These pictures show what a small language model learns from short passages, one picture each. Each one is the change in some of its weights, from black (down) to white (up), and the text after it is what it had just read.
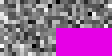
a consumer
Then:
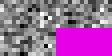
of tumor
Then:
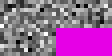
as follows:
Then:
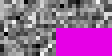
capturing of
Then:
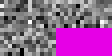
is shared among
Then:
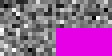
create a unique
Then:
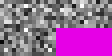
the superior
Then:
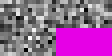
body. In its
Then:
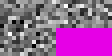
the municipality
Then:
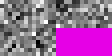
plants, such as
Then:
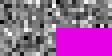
where mobility practices
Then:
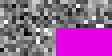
that fit their
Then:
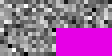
the main flow
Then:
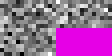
to the standard
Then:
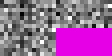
complete system including
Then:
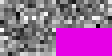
ir spectra of
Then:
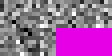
the paraffin
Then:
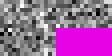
up the future for
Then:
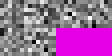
it undergoes
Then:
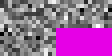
in the future
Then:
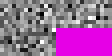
4. Results
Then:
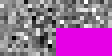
point K , we
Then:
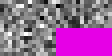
footing, the
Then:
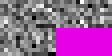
to produce
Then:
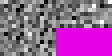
had already been observed
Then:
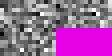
and support applied research
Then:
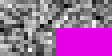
this soil, and
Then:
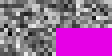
of modern application
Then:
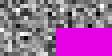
educational theories,
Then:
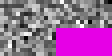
of the world
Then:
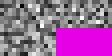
of deceased
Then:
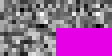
of annulus
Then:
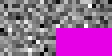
vehicle under
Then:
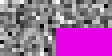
a single cell.
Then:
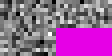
map will be
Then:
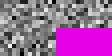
this work, is
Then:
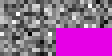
of staple
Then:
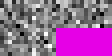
healthy subjects
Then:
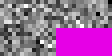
the problems of development
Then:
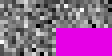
Good films
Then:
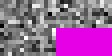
The resources available in
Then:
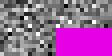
allows for a more
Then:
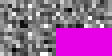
High DU
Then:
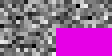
relations, namely
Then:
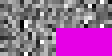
This is what policy
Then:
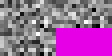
Analysis and Financial
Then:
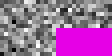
and Usability
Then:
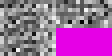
set. A
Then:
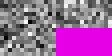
developed, not
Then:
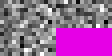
certain utilities needed
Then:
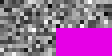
needs learners.
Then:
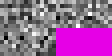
systemic diseases.
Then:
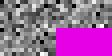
public secondary schools in
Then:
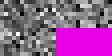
participant comfort
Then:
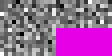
introduced policies to
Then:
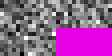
strategy to contain the
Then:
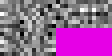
“the father
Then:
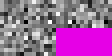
1 h. The
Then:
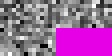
have at least 20
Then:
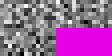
the subject is a
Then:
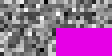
highest complexity in
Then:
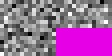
the study as
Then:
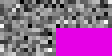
Amol V.
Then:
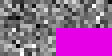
comes to large
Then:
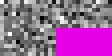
an indication of
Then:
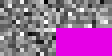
differences in study
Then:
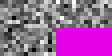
each platform over a
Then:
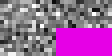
promising. The
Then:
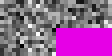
may promote efficiency
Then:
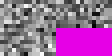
the of season.
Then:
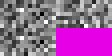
consists of forward
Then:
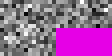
far superior to
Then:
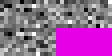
C, Jha
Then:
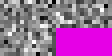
a nation,
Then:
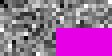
across the different
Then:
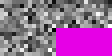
evidence generation,
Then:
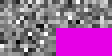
Figure 9:
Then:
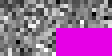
for the calculations
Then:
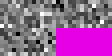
practices. Amid
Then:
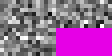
The paper presented how
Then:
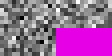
conditions, also due
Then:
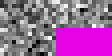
attention to the
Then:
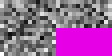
as semantic
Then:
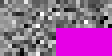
is quite different
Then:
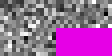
for the implementation of
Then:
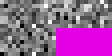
: Large
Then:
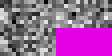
information and stimulate
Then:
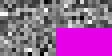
relates to how
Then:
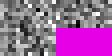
buffer with
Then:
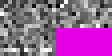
explored was
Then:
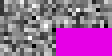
with an overall
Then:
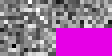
point for each
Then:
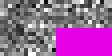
coordinates for
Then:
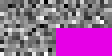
demonstrated no
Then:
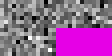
that the extended
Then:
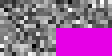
resources; consumer
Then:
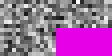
the results of
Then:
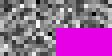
too, is
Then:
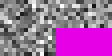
Data on which this
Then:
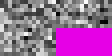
in before the
